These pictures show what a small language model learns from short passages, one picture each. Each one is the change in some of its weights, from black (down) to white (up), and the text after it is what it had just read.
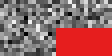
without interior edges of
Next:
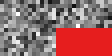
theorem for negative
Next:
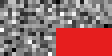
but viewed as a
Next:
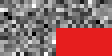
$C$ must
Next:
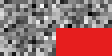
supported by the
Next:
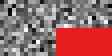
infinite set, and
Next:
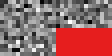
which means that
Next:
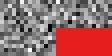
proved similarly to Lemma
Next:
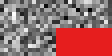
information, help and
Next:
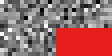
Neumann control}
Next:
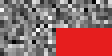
connection $B$
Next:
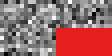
leads to certain definitions
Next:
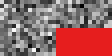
multiplicative noise in view
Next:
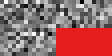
a unified discussion
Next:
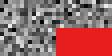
and fourth columns
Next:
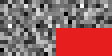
\hfill $
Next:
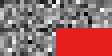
obtained with the method
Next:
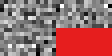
and a bijection map
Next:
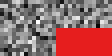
in the next three
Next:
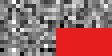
boxes of type
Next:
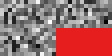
first result is the
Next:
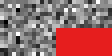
kernel theory for
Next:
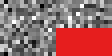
of hypercyclic
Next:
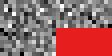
(f) also
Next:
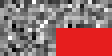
The part of
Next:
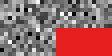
random walk with mean
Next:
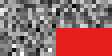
product (see
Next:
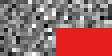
entirely trivial.
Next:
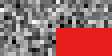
Remark after Theorem
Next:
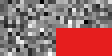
hypothesis testing problem
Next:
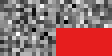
terms that do not
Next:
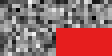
jumps between 0
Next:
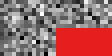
up to order \(
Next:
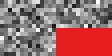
field is an infinite
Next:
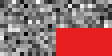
lifts in this case
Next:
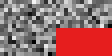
is based on
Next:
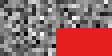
that in principle our
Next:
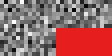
limitation of
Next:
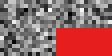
large moduli.
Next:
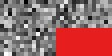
the indicated norm
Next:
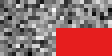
finite horizon American
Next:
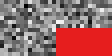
method using the
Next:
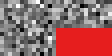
alternating path from
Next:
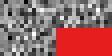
the order of
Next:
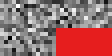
entries. The argument
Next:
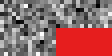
local coframe field
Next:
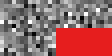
norm by a higher
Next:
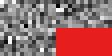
convex Hausdorff space
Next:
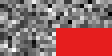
minimal models from
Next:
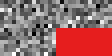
of $u$
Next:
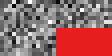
special fiber comes equipped
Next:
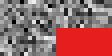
the argument from the
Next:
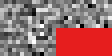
denotes the trace of
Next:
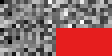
now on choose
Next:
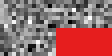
defined by \[
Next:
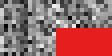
about the divisors of
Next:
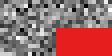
mean field limit,
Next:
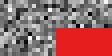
Theorem WD.
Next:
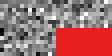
per cycle passed
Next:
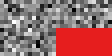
map of smooth curves
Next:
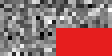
set of points
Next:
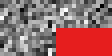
Systems Engineering,
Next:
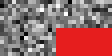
it turns out to
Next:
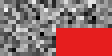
initial condition is defined
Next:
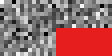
able to capture
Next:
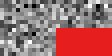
suppressed during
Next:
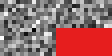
parallel boost
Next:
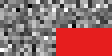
mean of the
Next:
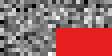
same method. \[
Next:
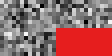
exercise using
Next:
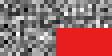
on two generators under
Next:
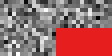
the condition that
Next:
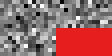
of our model is
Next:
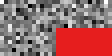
3: The case
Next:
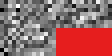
practice. It
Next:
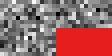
randomized algorithms is
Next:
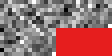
is a disc of
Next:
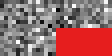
be sharp. For
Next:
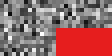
the level of
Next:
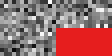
to the probability of
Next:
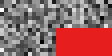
looks like
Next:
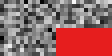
analysis to this
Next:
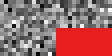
of the square root
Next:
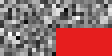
not true in
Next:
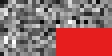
connected, but its
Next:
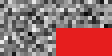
is interesting to notice
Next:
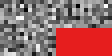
invariant solution in
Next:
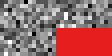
a unique map
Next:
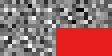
we clearly see that
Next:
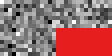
$\omega$ then
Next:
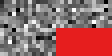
it later on.
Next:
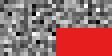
and named
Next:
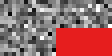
the data by considering
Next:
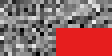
on $\R
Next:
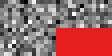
any cell which is
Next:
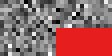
$ \widetilde
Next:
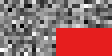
topology of the
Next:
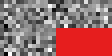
X}$ and
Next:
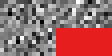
are disjoint and each
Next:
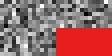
regularity results and to
